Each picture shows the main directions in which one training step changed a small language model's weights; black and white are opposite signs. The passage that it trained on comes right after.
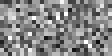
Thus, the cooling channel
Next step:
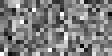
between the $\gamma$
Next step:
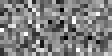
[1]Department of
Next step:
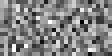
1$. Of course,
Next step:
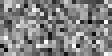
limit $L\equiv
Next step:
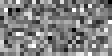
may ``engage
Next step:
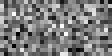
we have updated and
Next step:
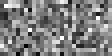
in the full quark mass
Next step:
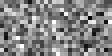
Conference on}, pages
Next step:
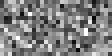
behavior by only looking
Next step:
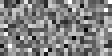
the ball appears to
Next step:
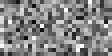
simpler case of the
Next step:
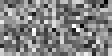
couplings, and may be
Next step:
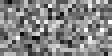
magnetic field of our
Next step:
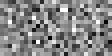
optimized analog phase shifter
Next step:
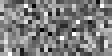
is less important when
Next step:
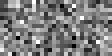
function of $\Delta
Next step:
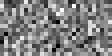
the coherence time of the
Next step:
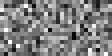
is the same as with
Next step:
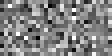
$N$ vertices and
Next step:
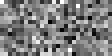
that slightly trails behind
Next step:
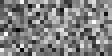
cook a perfect
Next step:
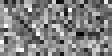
to the real quantum
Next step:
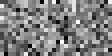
limits are analogous to the
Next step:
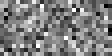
Manton action.
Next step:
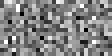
intensity regime below the classical
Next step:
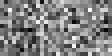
depicts attractive
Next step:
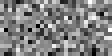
paper is cited
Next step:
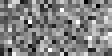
and gas metallicity - stellar
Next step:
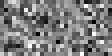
over a horizontal plane by
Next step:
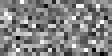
haloes. We can
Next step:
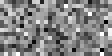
seem to segregate
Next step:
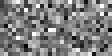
a Virtual Data
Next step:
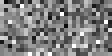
collect all permutations
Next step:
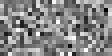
will give here a very
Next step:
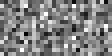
The left-hand side
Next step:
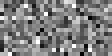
region is given by
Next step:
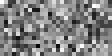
most overdoped sample
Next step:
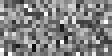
is explicitly broken by the
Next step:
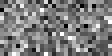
\quad t \geq
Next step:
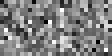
to account for more complex
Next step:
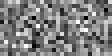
light is vertically polarized
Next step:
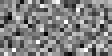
periods. Hence,
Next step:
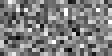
filter limits the spatial bandwidth
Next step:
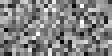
and then use this basis
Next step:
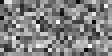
fact. In order to
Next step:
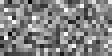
merely relies
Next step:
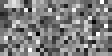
in a Hybrid
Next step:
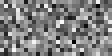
C, Bernu
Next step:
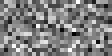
its uncertainty. We form
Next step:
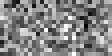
of field emission and thermal
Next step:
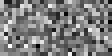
grasp the overall structure
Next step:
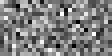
with the source of the
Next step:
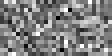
automorphism of the
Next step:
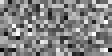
high Reynolds numbers. On
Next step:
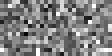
and other extended sources using
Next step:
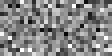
angle and angular momentum.
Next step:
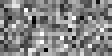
by Masked
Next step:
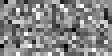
beam splitter,
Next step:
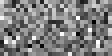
of relevant journal collections
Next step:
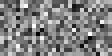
The velocity moments of
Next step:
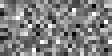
work). The data also
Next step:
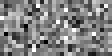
can be found by solving
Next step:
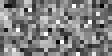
in relation to the
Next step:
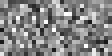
extremely quiescent
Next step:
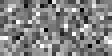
\hline ~ &
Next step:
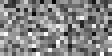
Valid in the whole
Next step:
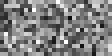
set in the input
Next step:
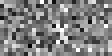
are obtained by the previous
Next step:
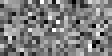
situations are at the
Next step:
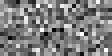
coupling of two interacting particles
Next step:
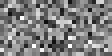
respectively. However, for
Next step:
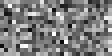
For instance, in the
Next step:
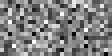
critical temperature. This provides
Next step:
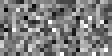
0$ SDSS galaxies
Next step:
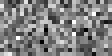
the typical magnetic field strength
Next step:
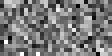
the role of the
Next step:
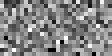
the graphs of the
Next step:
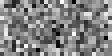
of the AI segmentation
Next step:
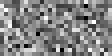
on a random matrix
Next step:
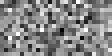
manuscript and providing
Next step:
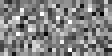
low-amplitude regime
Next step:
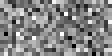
assess the consistency between each
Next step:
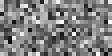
illustrates the influence of
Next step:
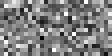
as the number of
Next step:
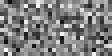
separation by trimming
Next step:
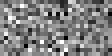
By adopting the parameter
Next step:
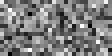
likes to explore and
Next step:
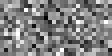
$\gamma \approx
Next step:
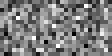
even stream function, as
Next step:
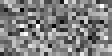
models. Let us first
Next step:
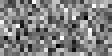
perspective, similar control can
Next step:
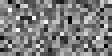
thicker rim and
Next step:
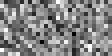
our experiments, the radial
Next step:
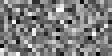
Instead, one can perform
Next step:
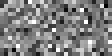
sink (also called
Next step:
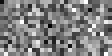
which is valid only near
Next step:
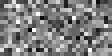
(2) with fitting
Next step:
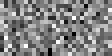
we tried different boundary
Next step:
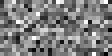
(SF) to the
